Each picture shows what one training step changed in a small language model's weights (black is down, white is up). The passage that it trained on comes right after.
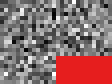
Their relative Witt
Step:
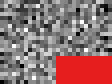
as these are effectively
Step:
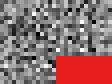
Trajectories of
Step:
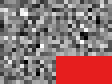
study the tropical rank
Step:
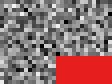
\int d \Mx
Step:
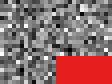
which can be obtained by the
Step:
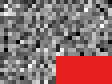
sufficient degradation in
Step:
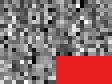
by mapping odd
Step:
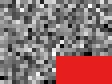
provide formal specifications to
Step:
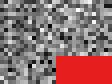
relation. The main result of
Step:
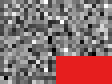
six sets in such a
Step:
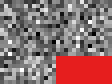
of McCormick
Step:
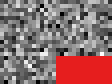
demand process.
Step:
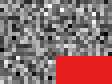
descriptions of features
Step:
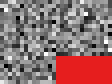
wall formation in the
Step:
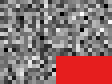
the measurement data within the time
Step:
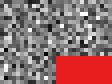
of exact controllability.}
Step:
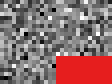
for all $k$.
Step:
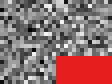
reduced expression for $w$
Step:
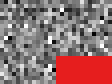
which uses 302
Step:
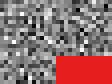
Cluster Universe,
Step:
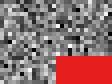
\gamma \to t
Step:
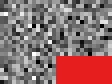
UM shocks
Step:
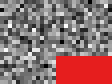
matter with a diameter of
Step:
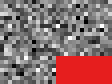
with systematically increasing
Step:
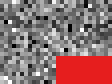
allowed parameter set for
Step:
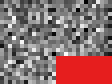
by removing the root from
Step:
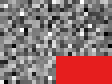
existence of the Born
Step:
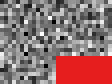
some $s\geq
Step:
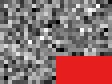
respect to addition and exterior
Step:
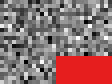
in $H$, a boundary
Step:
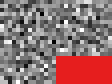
$k$ variables, resulting
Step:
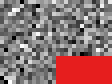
speaker [12,
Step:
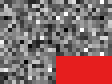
of two maximal monotone
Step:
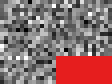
\\ Utah State
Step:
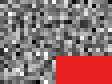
all-right spherical
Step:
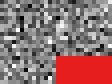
the phase space $\O$,
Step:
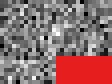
In our experiments, we
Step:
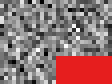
(plus placebo)
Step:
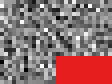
applied simple shear deformation
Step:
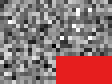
W}$ of trees that
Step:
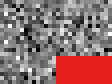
S\wedge S +
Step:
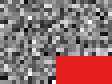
nucleus, we can
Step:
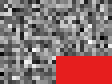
that can help designers
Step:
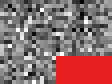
if} branch as well
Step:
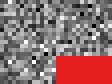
a non-trivial
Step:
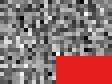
the large region of high pressure
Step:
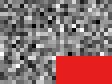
is comeager.
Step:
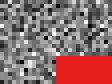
this section we introduce the
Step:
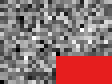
the 0th reflected mode
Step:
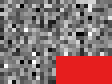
accurate approximate analytic methods of
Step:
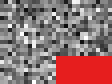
which is known as the
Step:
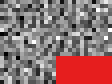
the RS-S
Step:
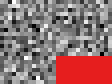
GPS chip. This
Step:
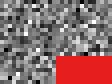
out and consistent. However,
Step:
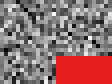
\delta\mu >
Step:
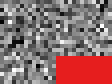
estimation was initially explored
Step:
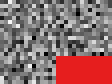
state to another. The essential
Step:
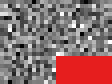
with spin $\sigma$ at
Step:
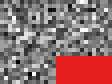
by the EP team
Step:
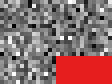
allowed injection rate of
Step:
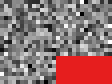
of the term comprising
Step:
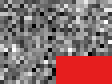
is given explicitly by
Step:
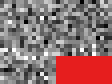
channels are sufficient to
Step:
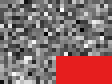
other types of triangles
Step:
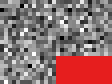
cloud borders.
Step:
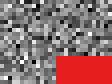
dominant electronic noise contribution
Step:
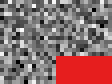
necessity. The
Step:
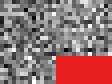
\textit{length} of
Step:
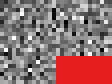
The Heisenberg
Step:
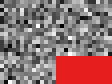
Contemp. Math.
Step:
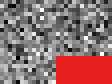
has (periodic)
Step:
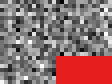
short time series. This
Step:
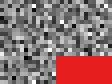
lower too. An
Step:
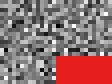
short exact sequences
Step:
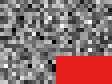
the relative change values. For
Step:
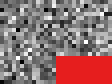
This trend is
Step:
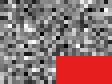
which finally gives $$
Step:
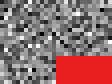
% (Algebraic
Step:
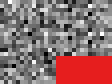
vacuum energy
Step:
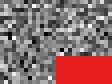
overlap. *Site
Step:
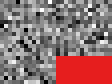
preceding definitions
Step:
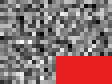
the remaining time period,
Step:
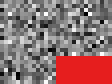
pulsar ages, but there
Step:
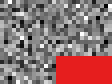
first two papers, the
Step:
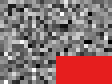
\et \noi
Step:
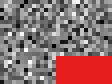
responsible for generating the
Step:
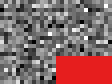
associated at any optical feature.
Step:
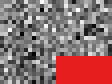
observed at an air mass
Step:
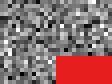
can still go through.
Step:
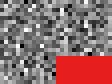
mechanism that accounts
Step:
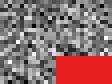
is not affected by
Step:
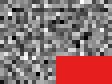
back the volume and the
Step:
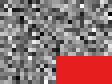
that \begin{itemize}
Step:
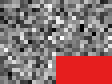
universal (independent on
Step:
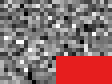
use as building blocks
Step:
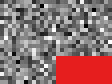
to the tracks,
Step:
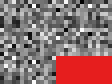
reasonable description of the
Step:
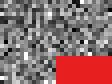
two pseudo-lattices to
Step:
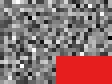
occupation numbers
